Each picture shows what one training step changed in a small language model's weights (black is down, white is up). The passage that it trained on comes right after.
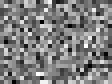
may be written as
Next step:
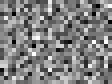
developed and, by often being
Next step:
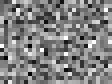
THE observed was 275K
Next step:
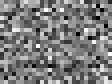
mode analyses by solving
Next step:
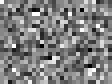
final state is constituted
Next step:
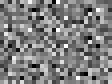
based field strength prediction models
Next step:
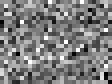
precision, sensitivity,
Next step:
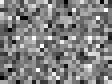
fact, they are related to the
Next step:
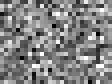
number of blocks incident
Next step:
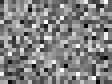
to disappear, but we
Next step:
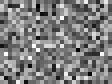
for the `bare'
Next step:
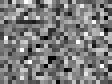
decide how many components
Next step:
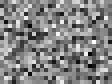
organization when procurement is
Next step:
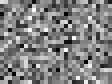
an important role in the development of
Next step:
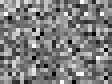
host communities and the oil
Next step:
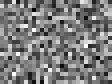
resulting initial mass function. For
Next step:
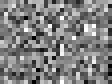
recognition and information
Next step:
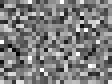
50\%$ tested subjects
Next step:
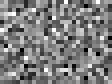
hope our thesis
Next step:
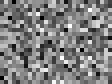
using the closely spaced
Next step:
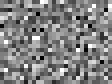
these data for a larger number of
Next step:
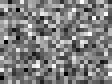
physical appearance of
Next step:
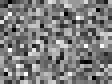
\dfrac{L \sin
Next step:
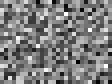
coordinate patch with
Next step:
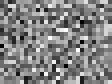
a torus, the
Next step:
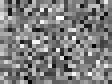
and T.~Watari
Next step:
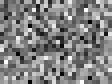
Page Figure 5. Research
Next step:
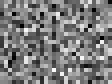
does not always obtain
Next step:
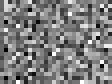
> 0$ accordingly.
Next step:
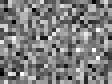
of these commercially
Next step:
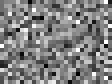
equations obeyed by certain
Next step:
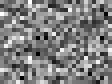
voltage, the
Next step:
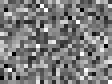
finishing code completions. The
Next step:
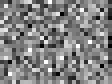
to particle physics and
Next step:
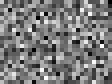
Machine Learning applications
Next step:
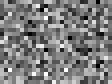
tends to make a
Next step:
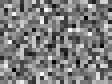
on CA and CML.
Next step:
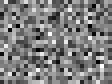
agents, or must exist
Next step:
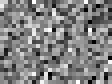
Au niveau des
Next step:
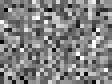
across the barrier into the
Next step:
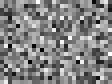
are usually due to the road
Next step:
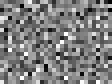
it is introduced as I
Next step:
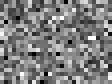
interval defined by the DFT
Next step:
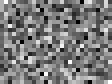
for high resolution axial
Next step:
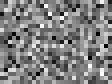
intensive care unit.
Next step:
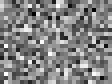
detector \begin{eqnarray}
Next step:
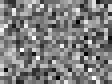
and orbital-lattice
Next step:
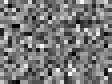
book unfolds the
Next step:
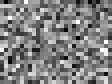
gradient at the interface.
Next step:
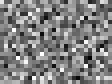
on researcher's
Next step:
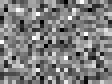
validity of this treatment
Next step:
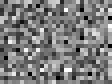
- Module 21 –
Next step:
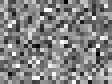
ratio, we assume that it
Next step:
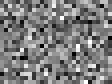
air temperature and more frequent
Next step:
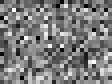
of the time-reversal
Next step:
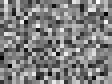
of the seabed, as the
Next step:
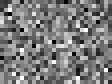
and *skyphos*).
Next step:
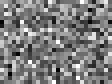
precision of the decision
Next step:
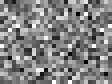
located in different geographical
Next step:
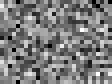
sky such as the
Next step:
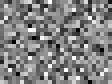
to be a slight modification
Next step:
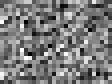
R joints A, B,
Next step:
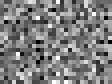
variable $\lambda_J$. For
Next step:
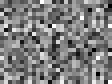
research interest includes integer
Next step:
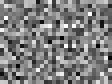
can be systematically computed by
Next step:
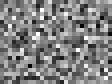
ratios of them are shown.
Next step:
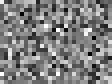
will always assume $V
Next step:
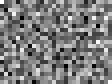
protons impinging on the
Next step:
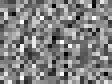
structure in the data and, in
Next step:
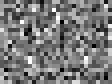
The lower panel of Figure
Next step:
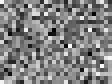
common have been used to search
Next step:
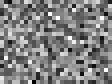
during which no evidence of
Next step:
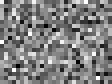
a complex multiband electronic structure
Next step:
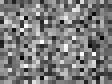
elimination of seven
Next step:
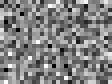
core. The mass accretion
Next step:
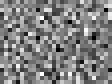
signal processing, and will be
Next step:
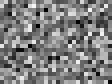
1. In this situation
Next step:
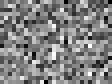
the transition from a narrow to
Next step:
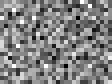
strongly on the evolution of the
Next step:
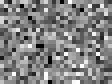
methods. It is an open
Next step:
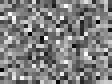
is equivalent to
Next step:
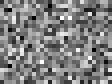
scenario, this distance
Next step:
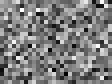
course? - ix.
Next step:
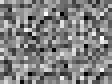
architecture to improve
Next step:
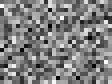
the special solitary solution
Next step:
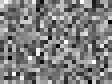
reflecting a decline in
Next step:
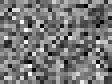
Using Maktab24
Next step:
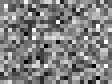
use of ICT is one.
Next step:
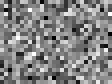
release.} {Only
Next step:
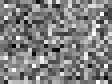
of the most successful methods
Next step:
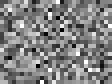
a* *couple of
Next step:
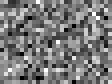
somewhat different, this is
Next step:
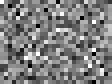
thornifold whose
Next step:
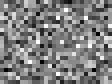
have relied on manual observation
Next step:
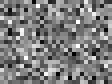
low $j'$. In particular,
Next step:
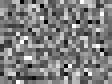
punctures with
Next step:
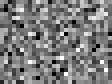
network dynamics illustrate
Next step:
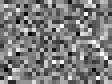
of solutions that may be developed
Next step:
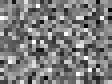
\end{equation} where
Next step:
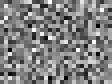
to note that there is a
